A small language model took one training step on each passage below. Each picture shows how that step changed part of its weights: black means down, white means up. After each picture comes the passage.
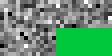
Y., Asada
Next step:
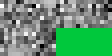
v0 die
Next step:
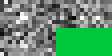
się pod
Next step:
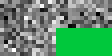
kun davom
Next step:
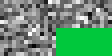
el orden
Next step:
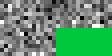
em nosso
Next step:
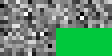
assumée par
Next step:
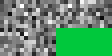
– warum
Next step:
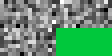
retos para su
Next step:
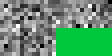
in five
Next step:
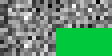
що відомо
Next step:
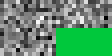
estos parten
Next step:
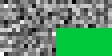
is shown
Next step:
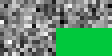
do fato de
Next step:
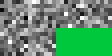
в стране
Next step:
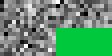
тільки до
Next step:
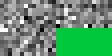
de Valter
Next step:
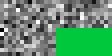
iqtisodiyot va
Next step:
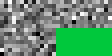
solamente. La
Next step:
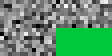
fanning eng
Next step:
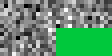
durante el
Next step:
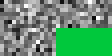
как образ
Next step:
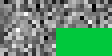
erro em
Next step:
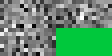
the study
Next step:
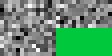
idade e
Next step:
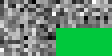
dieron a
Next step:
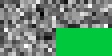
paid to the
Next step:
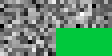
ad una data
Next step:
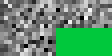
у ёки
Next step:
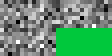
necessidade de
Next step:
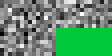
y de todos
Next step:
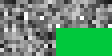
colorato in
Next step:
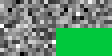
conditions in
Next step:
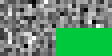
слоя под
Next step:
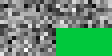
que es una
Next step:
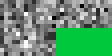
terénu i
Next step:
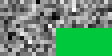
ikki xil
